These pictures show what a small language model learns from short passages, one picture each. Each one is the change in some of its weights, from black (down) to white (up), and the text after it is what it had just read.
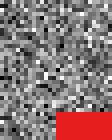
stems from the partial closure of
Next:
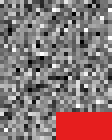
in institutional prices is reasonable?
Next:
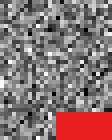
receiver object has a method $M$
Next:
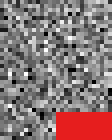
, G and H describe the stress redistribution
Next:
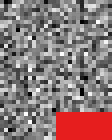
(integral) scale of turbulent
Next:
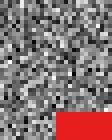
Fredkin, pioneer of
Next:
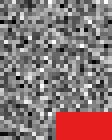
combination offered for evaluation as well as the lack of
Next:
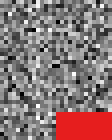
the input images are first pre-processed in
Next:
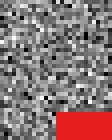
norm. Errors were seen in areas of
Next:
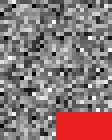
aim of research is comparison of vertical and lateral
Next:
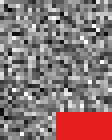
significantly across communities, so do the moral
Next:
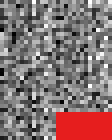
\\ & \quad \quad \quad +
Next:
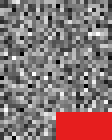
temperature (°C), dissolved oxygen
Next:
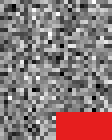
length. For comparison we also plot the distribution function
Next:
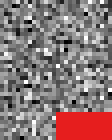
of 0\fdg86 and an extension
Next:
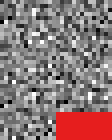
group [95,100) '20' corresponds to
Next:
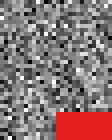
the weak coupling limit. \begin{figure}
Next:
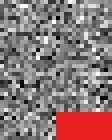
function of the season $\varsigma$, and
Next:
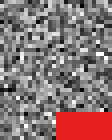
procedure is extracting aspects with pattern
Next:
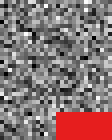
the bulk of Galactic objects while most of the
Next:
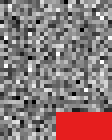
coupled into a single mode optical fiber, and
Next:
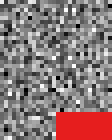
at each pruning step are removed.
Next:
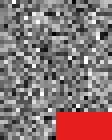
%% use the corref command within \author
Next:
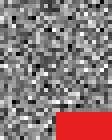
Regasa, 2014). The study
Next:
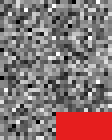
equilibrium value for CO₂ hydrates did not
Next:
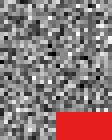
semester GPA and the attendance
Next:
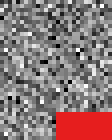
the first Chern class of the bundle
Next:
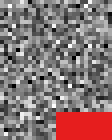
1. Geometry of a BWR single
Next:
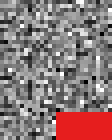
studies could explore how attitudes and
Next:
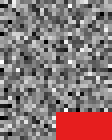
languages How to find tools that enable
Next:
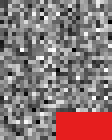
can increase the number by several times for the same transfer
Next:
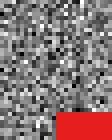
the Experimental Farm of Sakha
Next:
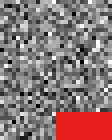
given probability. 3. Then randomly change the
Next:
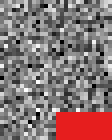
but as bodies in popular culture.
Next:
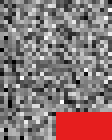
which is the same at each x or t .
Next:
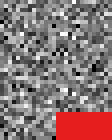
this approach, we think that we still can provide
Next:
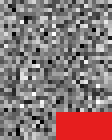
^\dagger [\vec{\sigma}]
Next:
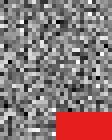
with the conditions of sample conditioning. To prevent
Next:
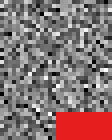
none"> › Require national
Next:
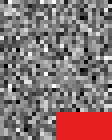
in this paper, the {\it Swift}
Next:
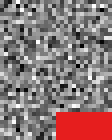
impurities installed at the Rishton
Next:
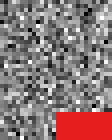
increases proportionally to available options in
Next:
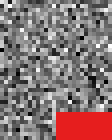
Qiao$^1$, Mark
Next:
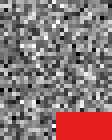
$E_x[\rho]$ is given by
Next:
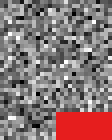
Fourier space, the gluon polarization
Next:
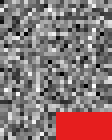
if it did vanish, $a(x)$
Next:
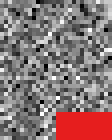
integral remainder with the function $\mu\in
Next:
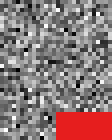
and thus can be considered as a ruler for
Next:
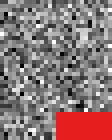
issues (Hair et al., 2019). To assess
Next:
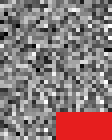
symmetry which arises in the baryon sector in
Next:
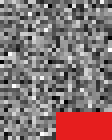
and the idea of a pandemic as a
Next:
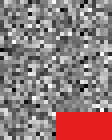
merely coincidental but reflects
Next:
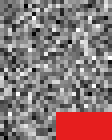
channel estimation, IRS deployment.
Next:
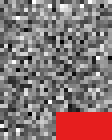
a homicide victim is statistically
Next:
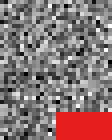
carrier. The solid line corresponds to $\tau
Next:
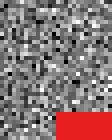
Types frequently updated with others} As
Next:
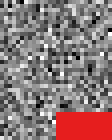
interplay between local mother tongues
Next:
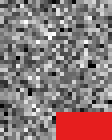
we are blind to case B if our calculating
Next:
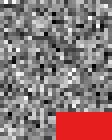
parallax (with augmented uncertainty
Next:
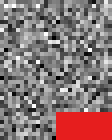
self-efficacy, resiliency, and
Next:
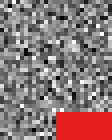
m_i \leftarrow 3$ 48.
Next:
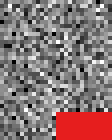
more efficient. This model describes the distance that the
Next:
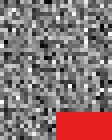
Patel P, Al Khalili
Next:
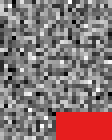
a ZRP \cite{Jain} with
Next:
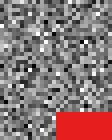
approach, these restrictions on the allowed groups
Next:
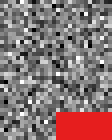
of quantitative simulation tools. 2.4 System
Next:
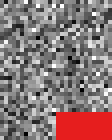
atoms, by bonding with neighboring
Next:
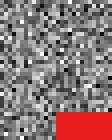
a view of finding the relationship among bonding,
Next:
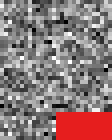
experience. To further enhance Wakatobi's
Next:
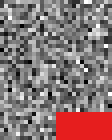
the correlation function in subsamples of each population
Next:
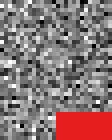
$\bar{K}N$ threshold and spin
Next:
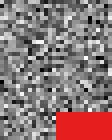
about the bookkeeping of symmetries and
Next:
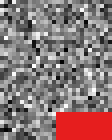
as filters move closer and farther from
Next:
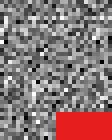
10-fold CV using training set |
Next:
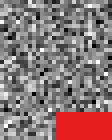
(\ref{Halleqs}) leads
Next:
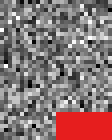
Methods: This prospective interventional
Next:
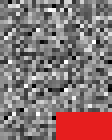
Yoshimune Tomikawa
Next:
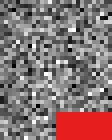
1$ and $\sigma_t \omega_l
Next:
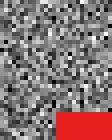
maintain ideal oral cleanliness
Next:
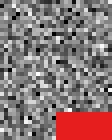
in tropical Africa for curing
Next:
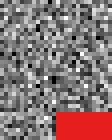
pipes, and other anomalous features
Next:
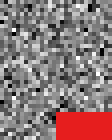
pair of phases. The addition of surface tension to
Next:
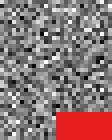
the aim of understanding their involvement in pathological
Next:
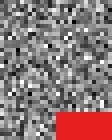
in all cases, reaffirming the
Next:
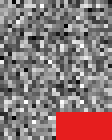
given the following interpretation: $\ma{H}$
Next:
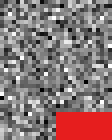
as a means of enhancing learners'
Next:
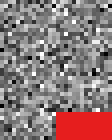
diagnosis is seen in follicular pattern
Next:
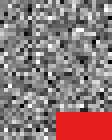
complicating analysis. This complication is
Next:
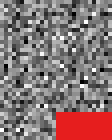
EBL & Electrom Beam
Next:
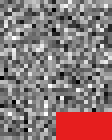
preliminary list of potentially relevant Fp
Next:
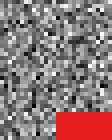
technique due to Bennett {\em et
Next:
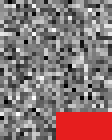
(obstetric controls) included women
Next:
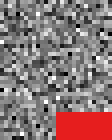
Because of the smaller error it would,
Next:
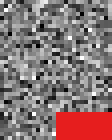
$\pi^V$ is the payoff
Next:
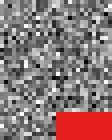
a resource for Wikidata entity and
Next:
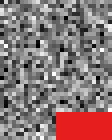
low as possible. The analysis is performed blind.
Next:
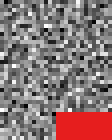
was at the inception of the OSS
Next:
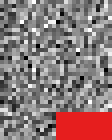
electron with energy $\omega$ at the position
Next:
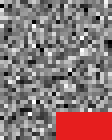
extract was done by GC-MS analysis and the
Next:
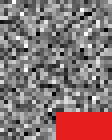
field with unit magnification. The application of the
